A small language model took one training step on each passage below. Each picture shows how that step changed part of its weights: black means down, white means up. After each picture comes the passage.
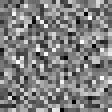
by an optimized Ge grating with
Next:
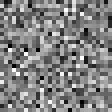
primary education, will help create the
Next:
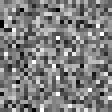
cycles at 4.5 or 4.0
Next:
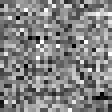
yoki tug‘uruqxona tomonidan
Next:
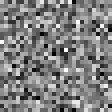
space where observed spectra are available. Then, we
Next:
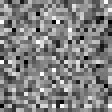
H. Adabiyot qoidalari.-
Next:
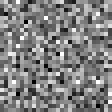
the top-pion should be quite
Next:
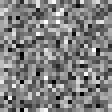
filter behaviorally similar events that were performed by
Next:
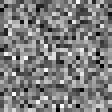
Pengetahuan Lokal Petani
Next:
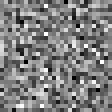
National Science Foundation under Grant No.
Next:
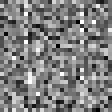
grafik “eroziya” jarayonini
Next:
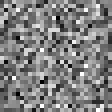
$\Gamma_{\gamma\gamma} =
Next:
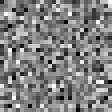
então diversos fragmentos de
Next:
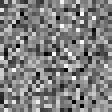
opisuje to Ratzinger:
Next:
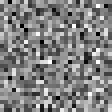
average number of detected photons is thus reduced. In
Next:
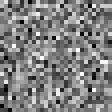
судження нормам, законам
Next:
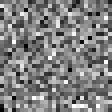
D'accordo - Completamente
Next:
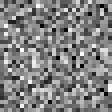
basis of the theory dynamic finite-size scaling.
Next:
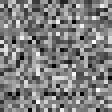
cm. di risoluzione. La
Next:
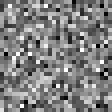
yang memenuhi kriteria
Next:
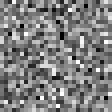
probabilistic variables that have a distribution and finite
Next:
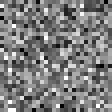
(B). The symbols are located at
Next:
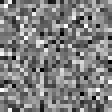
различных дидактических
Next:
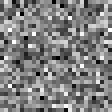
не заподіяння в процесі
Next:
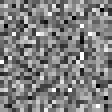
primaryClass = "hep-ph",
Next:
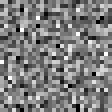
no es suficiente que se mejoren
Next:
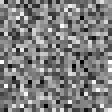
in Solids}. \newblock New
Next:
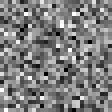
y} \right). %\ee %with
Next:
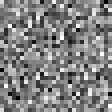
описательных элементов.
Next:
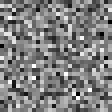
etish ustida izlanmoqdalar.
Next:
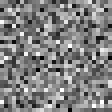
darah haid. Ketika
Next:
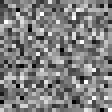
through an analyzer which is another series of
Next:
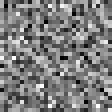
le stand et exposer les flyers et
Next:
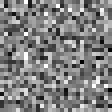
участь у міжнародних
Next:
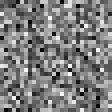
ekanligi ma'lum. Lekin
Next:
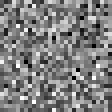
что, по своей сущности, является
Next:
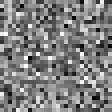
main satellite problem to extend
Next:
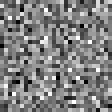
(l^\dagger + l) \right].
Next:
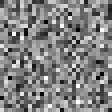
is due to quantum effects. Let us now
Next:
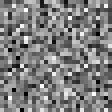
deficiency of atoms in the dark
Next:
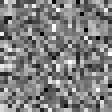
at Kyoto University for hospitality
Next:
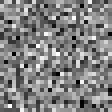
imaginar-se como personagem e dar
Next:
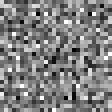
main lobes are transferred but not the side
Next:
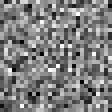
é possível observar o amplo
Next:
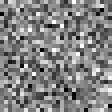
practice the exact xc energy of DFT
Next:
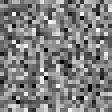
an electrostatic field of up to
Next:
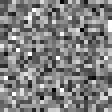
ağı içerisinde ortaya
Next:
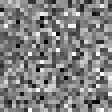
In this case \begin{equation} \mu
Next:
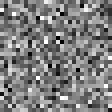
foram: “a luta árdua
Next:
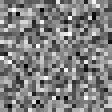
model for many pattern recognition tasks,
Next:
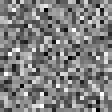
the maximum achievable bias for Model 1 at
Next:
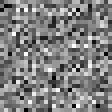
қилишни кўзлаган.
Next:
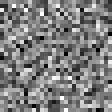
The point labeled as $h$ represents a
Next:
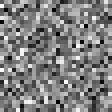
the fine-tuning and coincidence problems
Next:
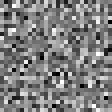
could be from pedestrian bounding
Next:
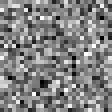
investigation of the isospin drift
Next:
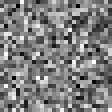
is expected to be comprised of very massive
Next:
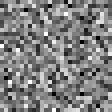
shifted to lower values by about
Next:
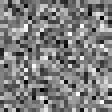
pacientului. Transparența
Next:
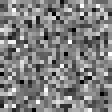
Amazonía (2023). Mapeo
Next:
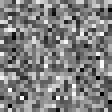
Note that, without the localization module
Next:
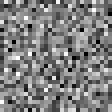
$\Delta S_{tot}$ obeys
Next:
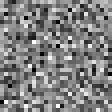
promovido por IASI, y
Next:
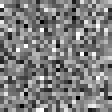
*Migration und Trauma:
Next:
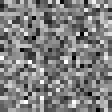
for example, systematic exploration in the
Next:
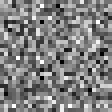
and temporal modulations as mechanisms for the
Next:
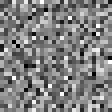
текст диссертации на
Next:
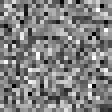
moderado no aspecto íntimo de seus
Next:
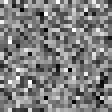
that for $\alpha < \nu^
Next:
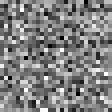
bo'lmasligi mumkin, bu esa
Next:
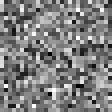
insondagi har qanday faol
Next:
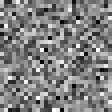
the thermal balance equation for the dust becomes
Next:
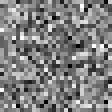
atindagi respublikaliq
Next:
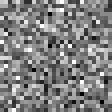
can be neglected, might be idealised
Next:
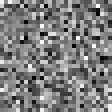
system size, rendering exact diagonalization
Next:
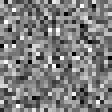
tributos, ou seja, o retorno
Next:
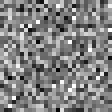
Latin ones for space indices. The
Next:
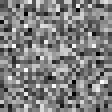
kontekst beradi. Shu
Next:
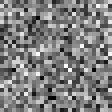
от разработки Г. В.
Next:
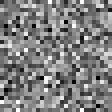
by typical frequencies nearly $10$ times smaller
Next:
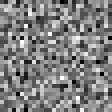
la región. Ello tiene altos
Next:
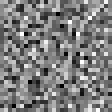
menudo suelen abordarse desde una
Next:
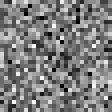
pre-sharpened Si
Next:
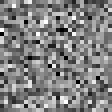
outer envelopes is also connected with the
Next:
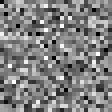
can also select a ranking method to
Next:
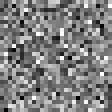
purpose of this study is to provide a
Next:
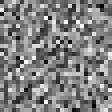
we tested. We think this is made
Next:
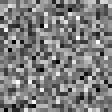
\caption{Generalization test: The
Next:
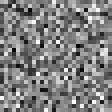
transport floating staff is presented.
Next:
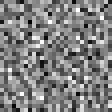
\raggedright \ifnum
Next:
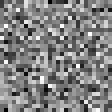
commonly used linear mixed model in
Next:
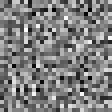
давньоруських городищ
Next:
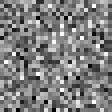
are parametrically enhanced. The result is
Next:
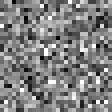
dr Nevena Mitranić
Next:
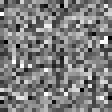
Xudaybergenova. (2024)
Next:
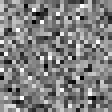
the transverse location where we will want
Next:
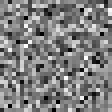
Distance (GCD) for six
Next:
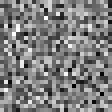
emlashga qulay bo'lishi
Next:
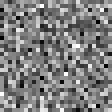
describing the scintillating current sources can be expressed
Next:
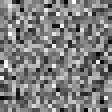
the input data and the INC matrix using the
